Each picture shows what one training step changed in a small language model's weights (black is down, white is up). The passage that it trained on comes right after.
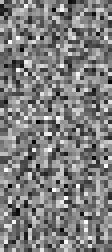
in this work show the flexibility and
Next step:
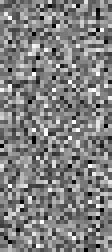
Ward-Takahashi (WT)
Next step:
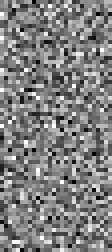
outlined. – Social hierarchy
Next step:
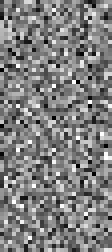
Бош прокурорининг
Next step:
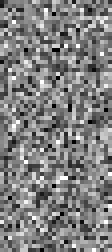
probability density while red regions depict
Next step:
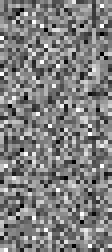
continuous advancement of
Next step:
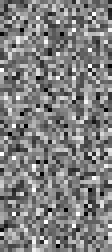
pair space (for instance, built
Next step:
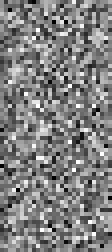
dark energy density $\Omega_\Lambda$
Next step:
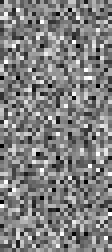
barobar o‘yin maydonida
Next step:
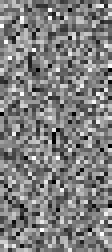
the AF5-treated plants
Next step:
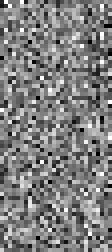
N° 2 Serie Áreas
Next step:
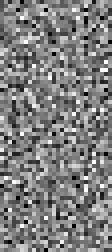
double torus/jet
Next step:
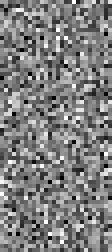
an angular deflection $\theta$ between two
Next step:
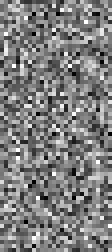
steady-state model, long-term
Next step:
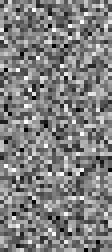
terms of the research mandate of this study
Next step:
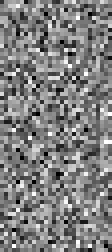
and the flux derived from 1446
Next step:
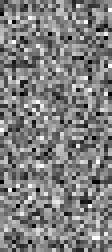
models [17–19]. However, *in
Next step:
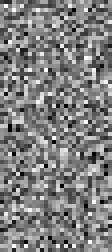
culture dans l'apprentissage
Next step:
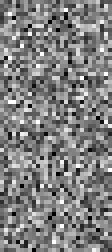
the percentage of the clay fraction,
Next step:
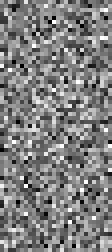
and H$\alpha$ are more related. The
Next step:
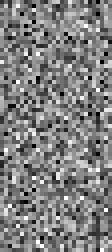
winst zullen opleveren)
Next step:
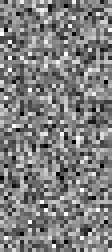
experiments and ablation analysis with various
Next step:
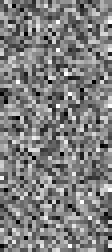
and Feshbach molecules depending
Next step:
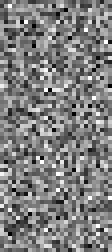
drone first maneuvers itself to an
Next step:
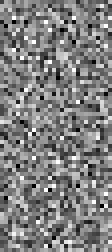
shows a Breit-Rabi diagram of
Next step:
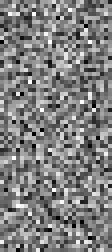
by virtue of non-zero
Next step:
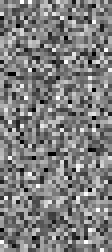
a severe threat to community
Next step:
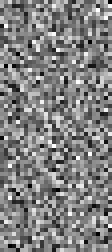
to behave in the limit $q^2
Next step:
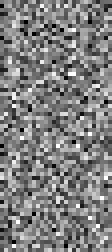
avaliar os níveis de
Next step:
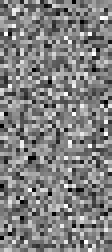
is not aware of different resource usages in
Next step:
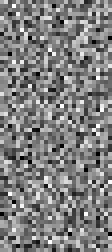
IPCC. Climate change
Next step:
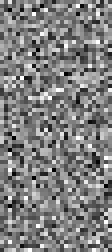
Uzbekistan and their social relations.
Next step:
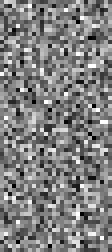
$\Delta \tau \equiv \tau
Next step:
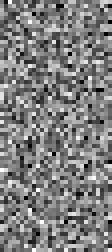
and compressed body, rounded
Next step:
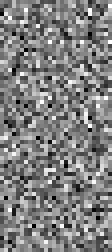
degrees of freedom. We may
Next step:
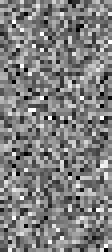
Ввод жилья, млн
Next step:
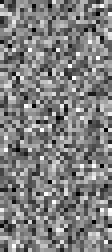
when trapped NG modes are of
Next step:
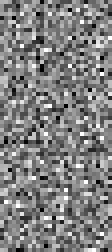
kelib chiqishi mumkin.
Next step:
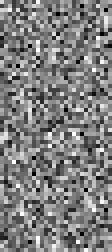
Vyshnavi H S, Senior
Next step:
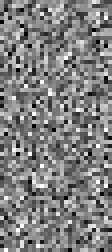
we briefly describe how we
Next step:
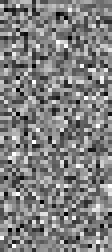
sailing with a reduced manning. The
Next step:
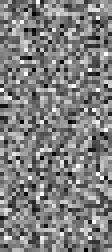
already being felt by the
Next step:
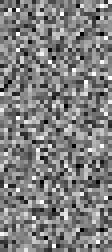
A., Sallinen, M.,
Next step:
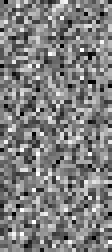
will get longer. As a result,
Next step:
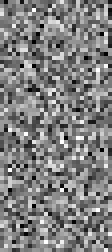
simple and layered: **minimal
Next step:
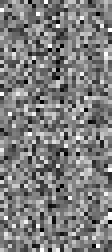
which becomes highly problematic. The
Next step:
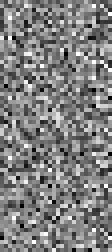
to 4.1 in BEST (Table 1
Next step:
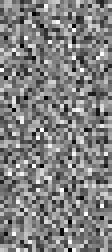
свой опыт применения
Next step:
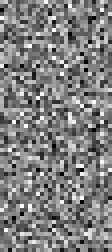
Actual date of delivery
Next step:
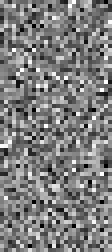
das Münchner Publikum
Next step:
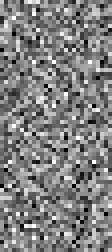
both $\eta$ and the denominator of
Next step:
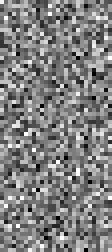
combat free radicals generated via
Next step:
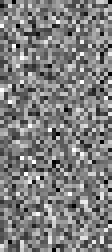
between plasma cholinesterase levels and
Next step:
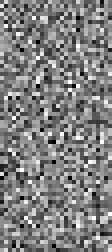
qishloq xo‘jaligida
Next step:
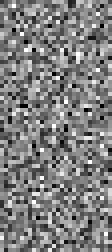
density center displacement during the second
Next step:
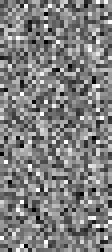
TRieste Stellar Evolution
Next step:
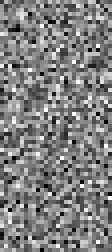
to each triangular face in
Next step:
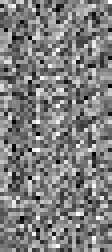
what is new, it's what's
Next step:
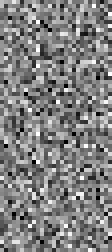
the basis for CodeBERT, which
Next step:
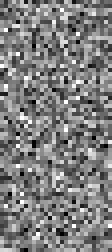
it collects, the difference is called
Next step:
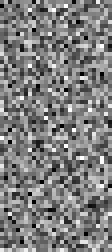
című filmben,
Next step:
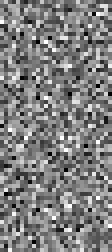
of the bio-methanation process
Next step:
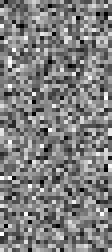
Abelló, Claudi),
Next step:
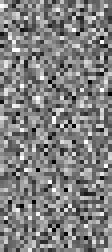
gacha ko'tariladi,
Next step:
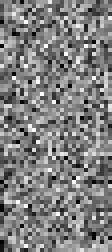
space). Figure 1 shows $|\Phi
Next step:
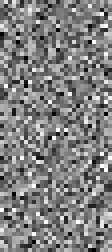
kutilmagan syujet
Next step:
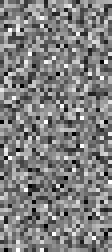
structure for documentation and traceability.
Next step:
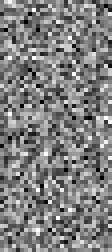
through the XMM-Newton
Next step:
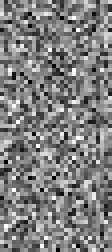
each RX antenna and symbol interval\\
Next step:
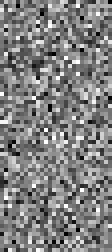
The implemented filter is a 5-th
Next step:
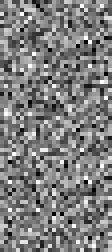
la docencia constituyen los
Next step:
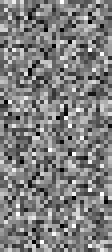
the various local minima must be
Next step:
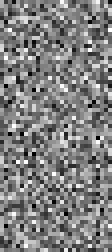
final state partonic scattering in
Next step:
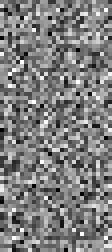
el objeto de determinar la
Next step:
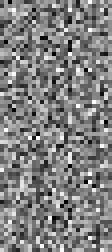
En az 1 atıf almış
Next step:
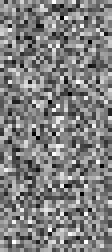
and dates, are performed using the
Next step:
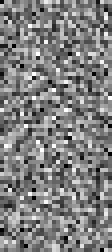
is the wavefunction). This
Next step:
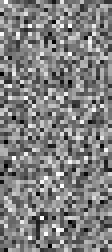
and ensuring the financial independence
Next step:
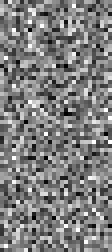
was utilized using a prospective
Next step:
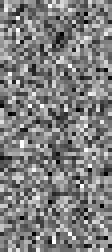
is evident that online service
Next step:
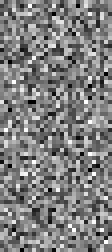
a Cavity} \author{R. Lo
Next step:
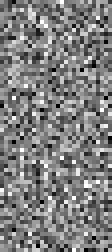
a uniform positive surface charge density
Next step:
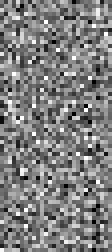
și stabilirea
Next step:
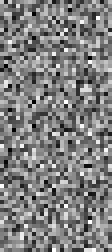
Education Category, <12 Years
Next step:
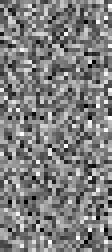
DOFs can be seen as a local
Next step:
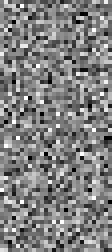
recibir del empleador, los
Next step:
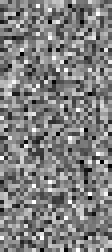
If we choose to fit the data by
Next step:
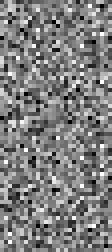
of preschool age." International
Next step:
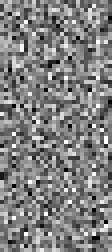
Psixolog olim V.I.
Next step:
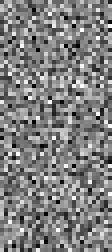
the importance of fostering students’
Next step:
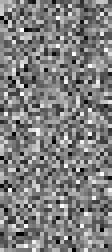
поставленной единой
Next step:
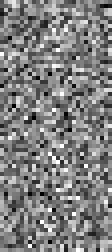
whose each and every subensemble
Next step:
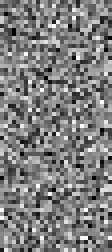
antebrazo en posición
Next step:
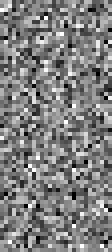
However, the majority of respondents
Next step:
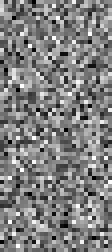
in dark plates with a green
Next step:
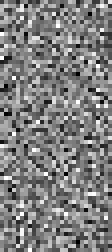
Daerah akal, Daerah
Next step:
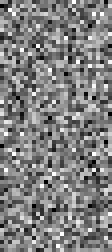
remark. In other words, each C
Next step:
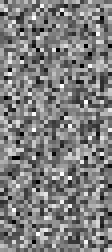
abadiy shon — sharafni
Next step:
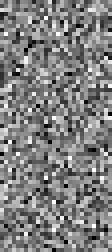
They are also available for
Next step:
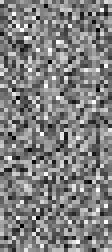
external teeth) Reference
